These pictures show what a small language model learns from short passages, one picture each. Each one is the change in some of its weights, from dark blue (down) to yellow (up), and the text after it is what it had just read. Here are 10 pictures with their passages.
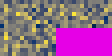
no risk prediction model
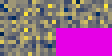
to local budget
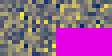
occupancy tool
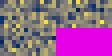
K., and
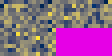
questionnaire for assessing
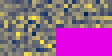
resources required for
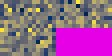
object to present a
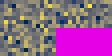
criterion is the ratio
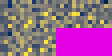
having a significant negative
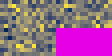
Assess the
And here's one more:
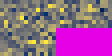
power generated,
